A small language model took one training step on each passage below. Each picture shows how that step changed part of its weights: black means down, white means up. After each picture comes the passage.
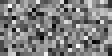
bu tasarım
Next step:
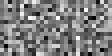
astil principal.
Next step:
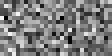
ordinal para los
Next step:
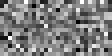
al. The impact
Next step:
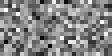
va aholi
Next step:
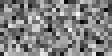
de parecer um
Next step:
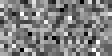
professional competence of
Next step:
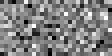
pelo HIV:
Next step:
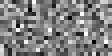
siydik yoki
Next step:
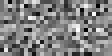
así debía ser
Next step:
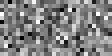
como indiferente
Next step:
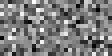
por diversificar en
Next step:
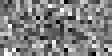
da experiência.
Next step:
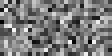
los estudios. Por
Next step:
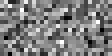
años ochenta
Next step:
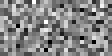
hamda Axborot
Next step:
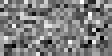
se apresenta.
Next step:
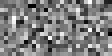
literature review.
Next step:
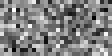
من الأقدم إلى
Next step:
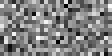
orqali namoyon
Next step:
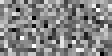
tabora ortib
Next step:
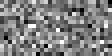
maior eficiência e
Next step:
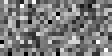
and health
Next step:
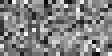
a filosofia
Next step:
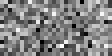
biri bu lisoniy
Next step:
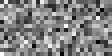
metodológica na
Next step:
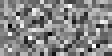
hisobini yuritishni
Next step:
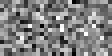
заданной силе
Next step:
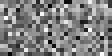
arī citos
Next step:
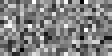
susceptibles de
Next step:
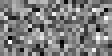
произведения /
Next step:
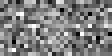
cases more
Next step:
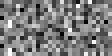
and promote their
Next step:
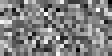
the Uzbek bond
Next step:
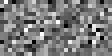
importante. A
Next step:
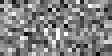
onlara öf
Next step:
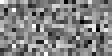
com estes, como
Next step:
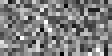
& Leiter,
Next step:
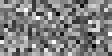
in Food
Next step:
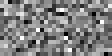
de Janeiro,
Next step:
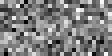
onde dois
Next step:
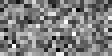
acteur clé
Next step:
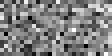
■ ÖR
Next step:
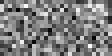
Uzbekistan 2
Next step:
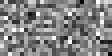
tadqiqotlar natijasida ilmiy
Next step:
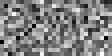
der Moodle
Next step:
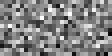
این سامانه
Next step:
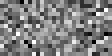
La population
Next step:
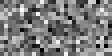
исследовании самой
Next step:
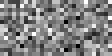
para todas y todos
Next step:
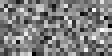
Har xil
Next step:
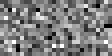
в социальной
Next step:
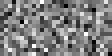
hajmi 1
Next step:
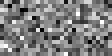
planta, los
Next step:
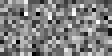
im April
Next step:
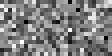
entre los estados
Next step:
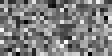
llevar a
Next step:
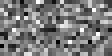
tiene sentido. A
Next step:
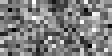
“El punto de
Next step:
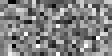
pária cuja
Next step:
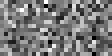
qismi tashkil
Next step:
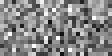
shu kabi har bir xalq
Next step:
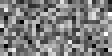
preparation and study
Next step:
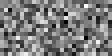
и смертности
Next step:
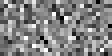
is provided on
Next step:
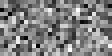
tenant compte de
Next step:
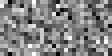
bolaning umumiy
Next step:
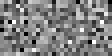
Invention. –
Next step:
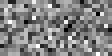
article covers
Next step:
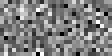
Benth) con
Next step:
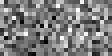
Media BV
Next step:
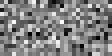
cultura nos permite
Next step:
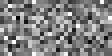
nosotros, los
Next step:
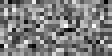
dos pontos de
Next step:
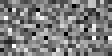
в рамках
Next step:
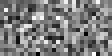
с января
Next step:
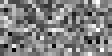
etish - dolzarb
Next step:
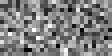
por su aporte
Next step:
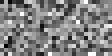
qilmasin undan
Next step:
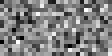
культурології та
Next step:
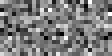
at the times is
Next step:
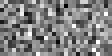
effectiveness of
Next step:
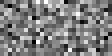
de enero.
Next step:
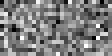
tubos cuando
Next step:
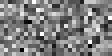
por uma empresa de
